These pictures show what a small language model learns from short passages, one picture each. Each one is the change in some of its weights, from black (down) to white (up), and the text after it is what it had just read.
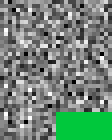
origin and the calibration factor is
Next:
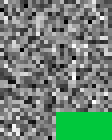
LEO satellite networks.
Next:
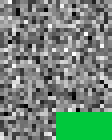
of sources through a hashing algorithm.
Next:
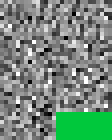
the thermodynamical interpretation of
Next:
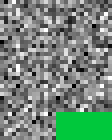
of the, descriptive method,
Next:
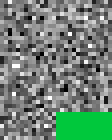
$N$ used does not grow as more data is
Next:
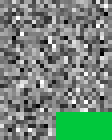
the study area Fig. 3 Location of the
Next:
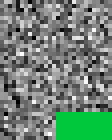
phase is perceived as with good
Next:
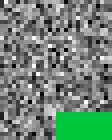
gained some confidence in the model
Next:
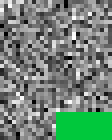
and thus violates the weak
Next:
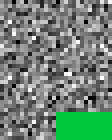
for the implemented reference frame independent quantum
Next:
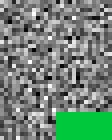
by these ligands in their complexes.
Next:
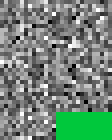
calculate the effective measured capacity of the
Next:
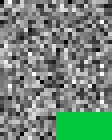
is framed (Abiyu et al.,
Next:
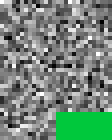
spatially, with some areas characterized
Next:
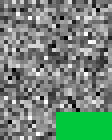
to reproduce the same methodology in the general
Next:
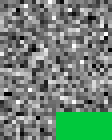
mark anomalous instances. The core
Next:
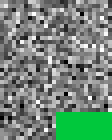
ZVS for coupling values in the range
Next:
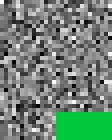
with 83% being well-educated,
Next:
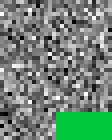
the measure (Articles 133 to
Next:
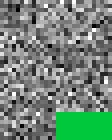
provide real-time data on fish farming
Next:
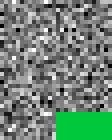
namely Young's modulus,
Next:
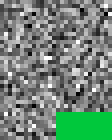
the abelian case a dual action to
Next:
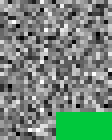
for a third trusted party to
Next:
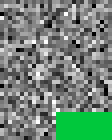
and discussed to reach consensus.
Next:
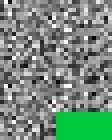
Volatility Volatility
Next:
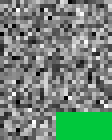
transfer into Bouin's
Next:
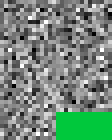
organisational dimensions of the Banking
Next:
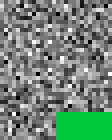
and {Kulas}, Martin and
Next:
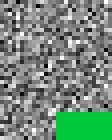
expected. This phenomenon has been
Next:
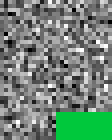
self-adjoint and satisfy
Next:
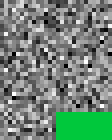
resources can help reduce the
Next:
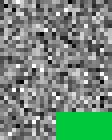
Supreme Court ruled
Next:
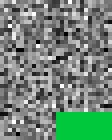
a larger reduction in band gap and a
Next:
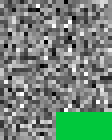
ZnO nanowires the photo
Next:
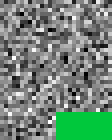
usage of Netnographic research and its
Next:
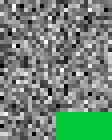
can be compute via redshift
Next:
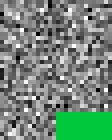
direct task, this is estimated by
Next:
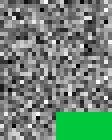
masses are characterized by matrices in
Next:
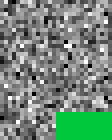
also provide a reference for the design of the control
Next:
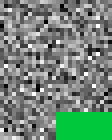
1.3 Cropping System
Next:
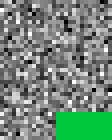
is given by the square root of the
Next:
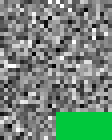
three neutralinos can simply be
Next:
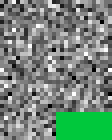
a realization of the upper population of
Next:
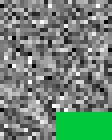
also describe specific stratigraphies or the
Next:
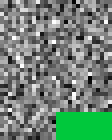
compensatory logic did not
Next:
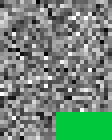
values of $B$ used in this study,
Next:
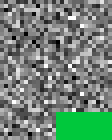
point, $Q$, along the same curve.
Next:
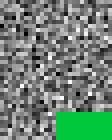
increasing activity with decreasing the
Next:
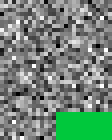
WAHID* Faculty of
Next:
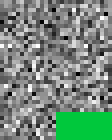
the gate voltage of the evaluation
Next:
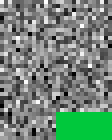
this case, the specified measures for control point
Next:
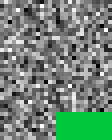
immersion method. Since the electric
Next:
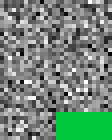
(2003), we notice that the
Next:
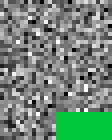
show a clear improvement over the ones
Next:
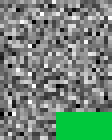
the $j$-th element in an
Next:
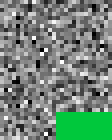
experimental studies showing cell quantification and
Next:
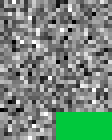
a more comprehensive overview of the
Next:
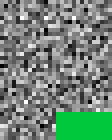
procumbens extract was added;
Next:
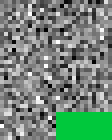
of 90 employees.
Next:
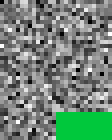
pursued and made available to
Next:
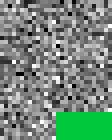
of mechanical properties [16,17]. However,
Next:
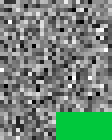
process of social prescribing. 3.
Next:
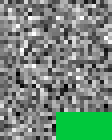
Quinoline and its derivatives
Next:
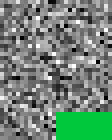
to accurately maintain its position in the
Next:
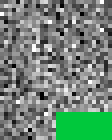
effect of increase in OLR, phase 4
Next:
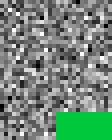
fixed value of $A_1$, we can
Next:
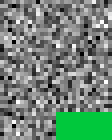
proportionately greater influence on
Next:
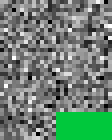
patterns in such a way that all
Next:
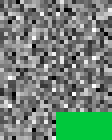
life rather than the use of
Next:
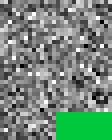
together at closely spaced
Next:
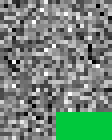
hole, whereas at higher levels
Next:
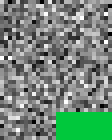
spacetime curvature, which induces
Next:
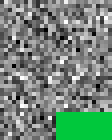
Beijing, China.}}
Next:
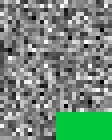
(Version I) The first version of
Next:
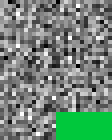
as the other decided agents. The
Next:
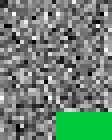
Operations Research 46:
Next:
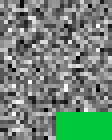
and their $\slr$ descendants
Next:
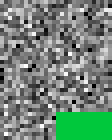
bank's assets is usually
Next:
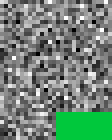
another vector boson,
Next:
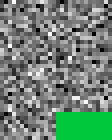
analysis as input in order to constrain the parameters.
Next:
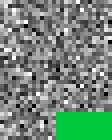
inclusive and equitable quality
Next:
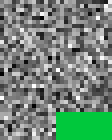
report, Forrester claimed that
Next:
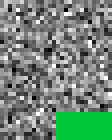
of foods for their health-giving
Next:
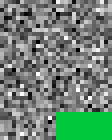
degrees of freedom, we
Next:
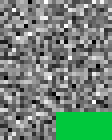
structure of the cast alloys,
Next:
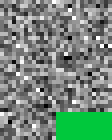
sample with a visibility bitmask
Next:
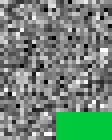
state the limits of a model as clearly
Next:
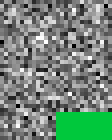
maximum is not sharp because other
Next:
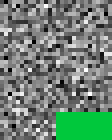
with metformin coming in second at
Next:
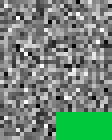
by vector-valued reproducing
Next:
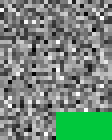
accumulation of their own wealth and
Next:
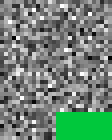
for initial $B_s^0$ and
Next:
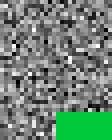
60 time steps and grid parameters
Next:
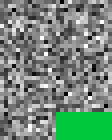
functions of the flux factors and are
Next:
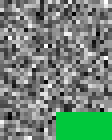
vacuum), which contributes $\sim
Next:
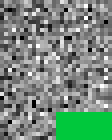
to the largest value of the vibational
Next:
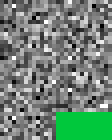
high levels $\ell$. A value of $\theta
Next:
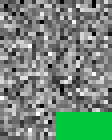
are shown in Table S1. 2.3.
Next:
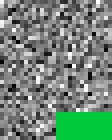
rise to the generalized hyperscaling
